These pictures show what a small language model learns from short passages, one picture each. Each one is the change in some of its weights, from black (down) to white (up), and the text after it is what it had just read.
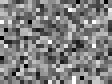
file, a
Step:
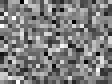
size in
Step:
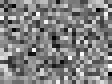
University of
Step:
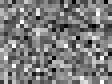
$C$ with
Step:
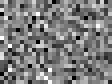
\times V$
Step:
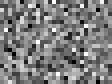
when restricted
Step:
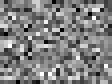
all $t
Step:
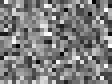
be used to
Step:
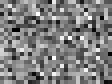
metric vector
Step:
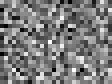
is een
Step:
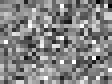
un mediu
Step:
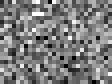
with an increase
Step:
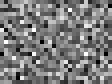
hand side
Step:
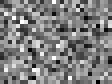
they have made
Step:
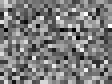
product thereof
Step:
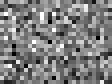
and optional
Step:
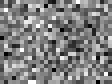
is much
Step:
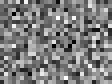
delivery of
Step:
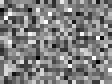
n \leq
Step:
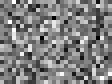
equals the
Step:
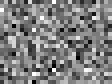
which studied
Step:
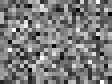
the arrows
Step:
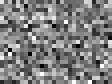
system approach to
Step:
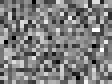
serán las
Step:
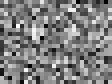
free boundary
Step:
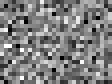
Here is a
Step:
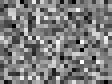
which is a particular
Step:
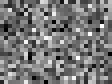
and we study the
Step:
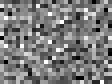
at worst,
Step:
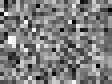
fields which
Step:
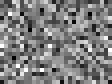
$\omega$. Let
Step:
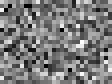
path of each
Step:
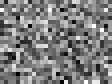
information can be
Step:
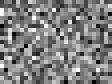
for recovery
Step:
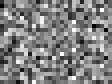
point as well as
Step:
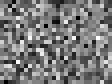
and compare the
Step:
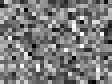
a graph with
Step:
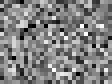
The literature
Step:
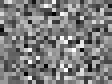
use case of a
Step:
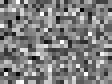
that links
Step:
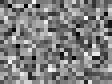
1 can be
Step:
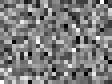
are two points
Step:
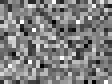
which cause
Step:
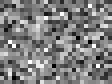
that $Y =
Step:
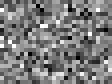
pay more
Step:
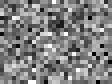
corresponding mate
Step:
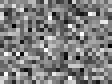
introduces two
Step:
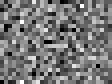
there is an
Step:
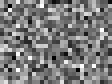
in this terms
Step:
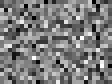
Borel set
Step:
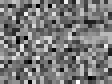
death, and
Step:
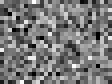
regions of an
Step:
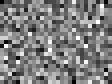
Din ele
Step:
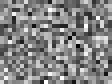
to solve the
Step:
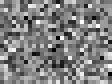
U}$, stable
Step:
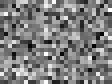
considerations to
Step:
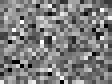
needed. We
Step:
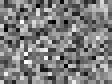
exists, and since
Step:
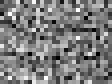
bone, which
